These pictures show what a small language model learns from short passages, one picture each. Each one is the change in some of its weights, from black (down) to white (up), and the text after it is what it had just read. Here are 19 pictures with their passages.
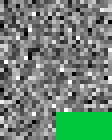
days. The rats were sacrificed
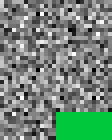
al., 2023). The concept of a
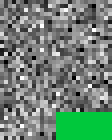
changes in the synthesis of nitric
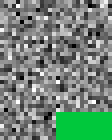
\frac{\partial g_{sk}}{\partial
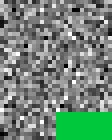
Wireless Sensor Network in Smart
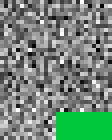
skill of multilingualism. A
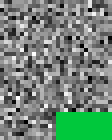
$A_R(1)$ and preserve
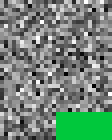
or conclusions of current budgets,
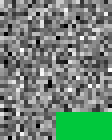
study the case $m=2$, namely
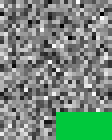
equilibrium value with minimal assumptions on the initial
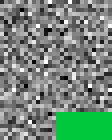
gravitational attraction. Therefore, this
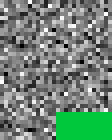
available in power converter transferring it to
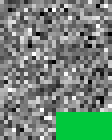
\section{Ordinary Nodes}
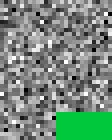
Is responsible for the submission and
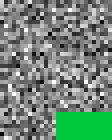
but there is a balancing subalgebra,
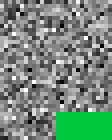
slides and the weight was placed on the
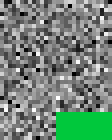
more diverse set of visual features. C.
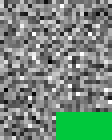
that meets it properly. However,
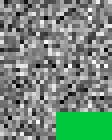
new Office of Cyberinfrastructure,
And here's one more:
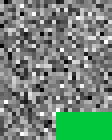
the Dutch Institute of
